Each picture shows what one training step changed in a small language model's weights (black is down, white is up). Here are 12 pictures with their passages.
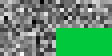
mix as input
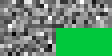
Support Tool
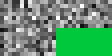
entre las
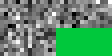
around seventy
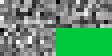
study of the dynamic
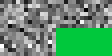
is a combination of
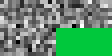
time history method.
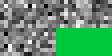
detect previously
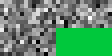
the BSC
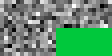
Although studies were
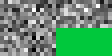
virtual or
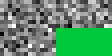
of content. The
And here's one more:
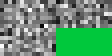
combination has a better
